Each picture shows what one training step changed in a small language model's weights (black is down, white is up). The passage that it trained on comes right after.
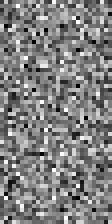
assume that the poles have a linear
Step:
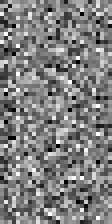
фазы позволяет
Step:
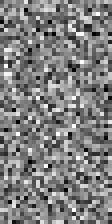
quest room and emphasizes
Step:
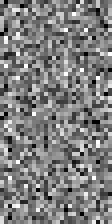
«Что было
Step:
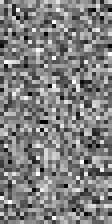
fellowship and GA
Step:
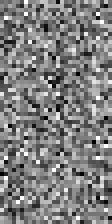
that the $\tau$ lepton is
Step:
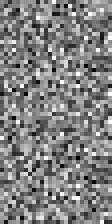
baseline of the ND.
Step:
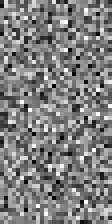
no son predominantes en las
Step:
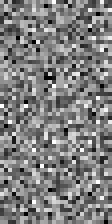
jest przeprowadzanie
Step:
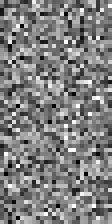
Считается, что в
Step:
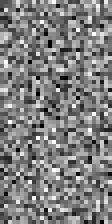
architecture for the separator
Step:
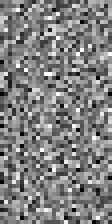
J. L. Du, Phys.
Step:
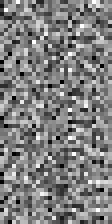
перебудови вже на
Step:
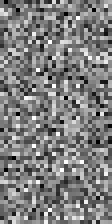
can be applied to get the energy
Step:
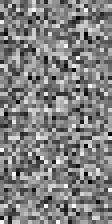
70 %. С учетом
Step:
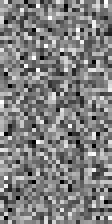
sőt; akik
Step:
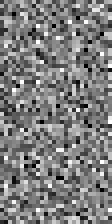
Serena Rivetta
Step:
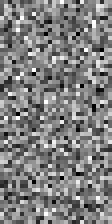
sky. The comparatively
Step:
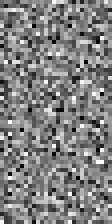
In the limit of large ring,
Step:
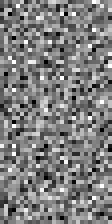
Challenge of the SKA
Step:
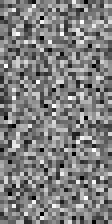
the sum of the subgraphs which
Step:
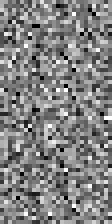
in panel (b). The
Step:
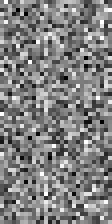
approches théoriques
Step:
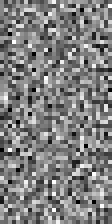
of a squeezed state with an
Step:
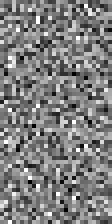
do autor). É uma
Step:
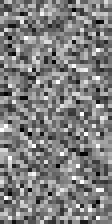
компенсації в разі
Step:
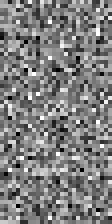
das contradições entre o
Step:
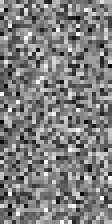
e os artistas*.
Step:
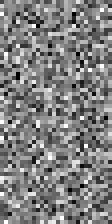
Mali confère
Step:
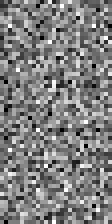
accepted that an era of
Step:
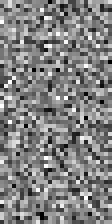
use classes (urban,
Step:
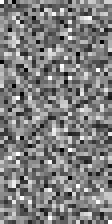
Xalimovich Qishloq
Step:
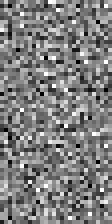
\ref{fig_Dcol} in
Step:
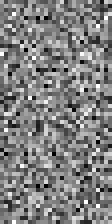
that this is a deterministic forecast,
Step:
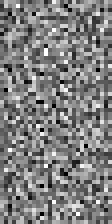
action and operators leads to a
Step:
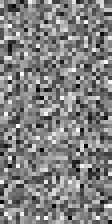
$MFD_{road}$, and
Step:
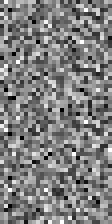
the D-instantons and this
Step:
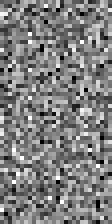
two components as distinct
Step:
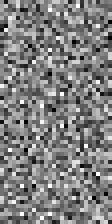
la Pontificia Universidad
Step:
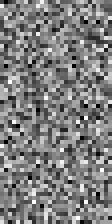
$\alpha$-decay is really
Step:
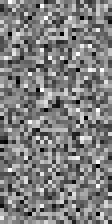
UPEI, 550 University
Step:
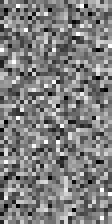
и культурным
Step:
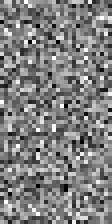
Gaia parallaxes and the
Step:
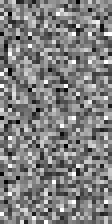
buncha pul paydo
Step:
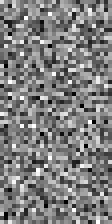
etnik tarixiga
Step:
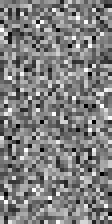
yields $v_{2{\rm
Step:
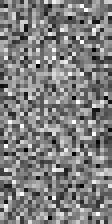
solar mass. Assuming the
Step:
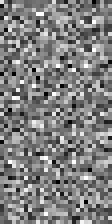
evaluation results demonstrate that we
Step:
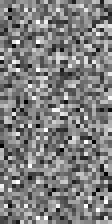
effective Lagrangian written
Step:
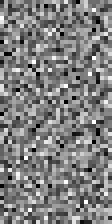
with different intrinsic $V_{\rm
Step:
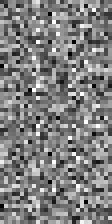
двух групп с
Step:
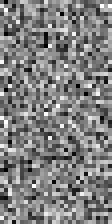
steeper than the footpoint
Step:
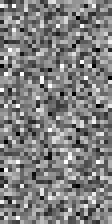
олиб келиши
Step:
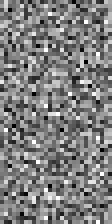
it is different from the apparent
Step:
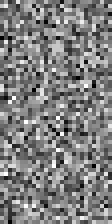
bei Frage 1.2. -
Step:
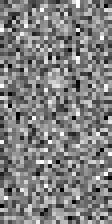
Beetles. *Publ.
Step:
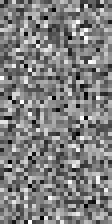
[6], the disruption of
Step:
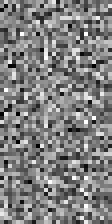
a variable. The most important
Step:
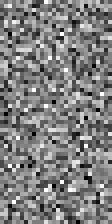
1988). A more serious
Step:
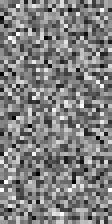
regime is very surprising and
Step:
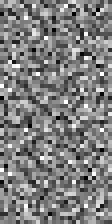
أو قنوات
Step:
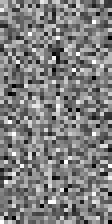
sample of 437 GRBs
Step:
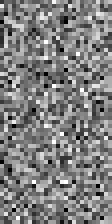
relaxed structure of one Mn in the
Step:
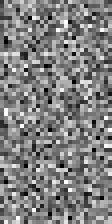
foydali tomonlari
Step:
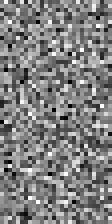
manlalaro. Kapag
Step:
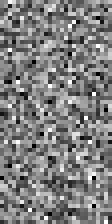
eficiente, capaz de
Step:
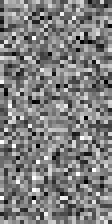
de zona de la Provincia
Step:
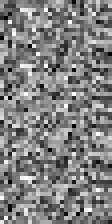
вітчизняними та
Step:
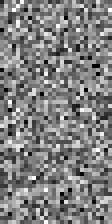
$A$ and $B$ is
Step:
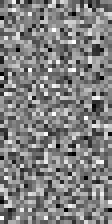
temperature form is determined by the
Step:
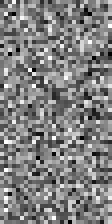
utilizadas para identificar estudos
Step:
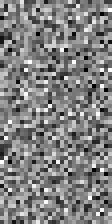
río Aguas, entre los
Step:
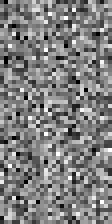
en 1921 por el filósofo
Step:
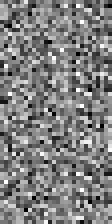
mode. Unlike the case in
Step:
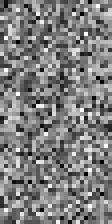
ц}$ Масала 2.
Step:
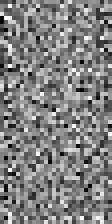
of the quotient lattice
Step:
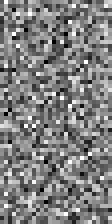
romance vai surgir no
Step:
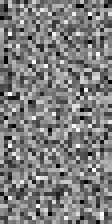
of the first authors who indicates
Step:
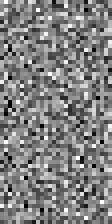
apesar do currículo
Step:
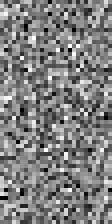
to'g'risida” gi
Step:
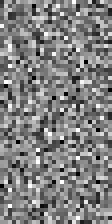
del sistema por parte de los
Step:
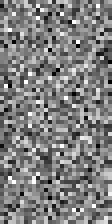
which roughly implies that
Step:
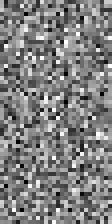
Forming a loop carries an
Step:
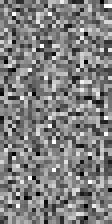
the past of the initial
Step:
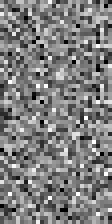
città*, *Lessico
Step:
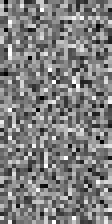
existe um foco na
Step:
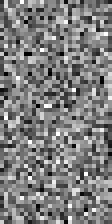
bosonic atoms but similar
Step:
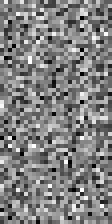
\& Shapiro, S.
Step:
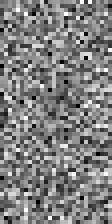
mashhur edi. Bu
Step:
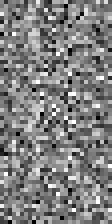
сущность учетной
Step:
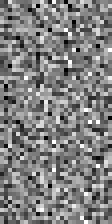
not use the retransmission
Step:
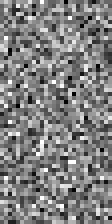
qui la parcourt les
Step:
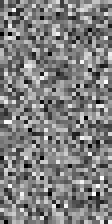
lights during periods of low
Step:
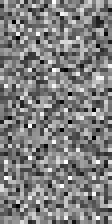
coefficient is obtained by Eq.
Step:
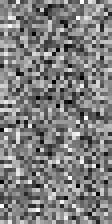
ishchilari erishgan
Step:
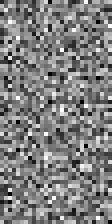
introduce the Nusselt number
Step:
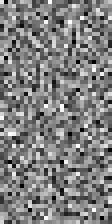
Goiás, Edital
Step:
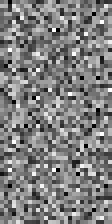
materiality is detected, the result
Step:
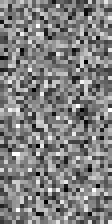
o'rganish uchun
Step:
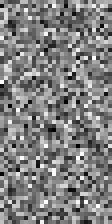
\left\langle 1\right\vert
